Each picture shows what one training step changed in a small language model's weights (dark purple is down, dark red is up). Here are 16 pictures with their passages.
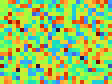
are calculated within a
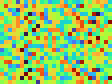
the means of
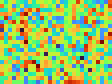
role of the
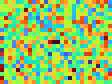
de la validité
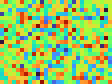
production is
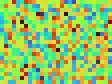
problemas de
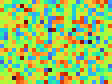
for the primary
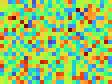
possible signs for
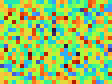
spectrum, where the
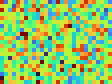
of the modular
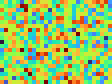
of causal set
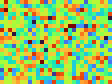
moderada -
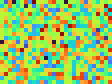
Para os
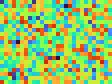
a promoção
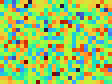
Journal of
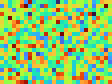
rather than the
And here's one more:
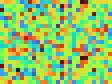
to find a
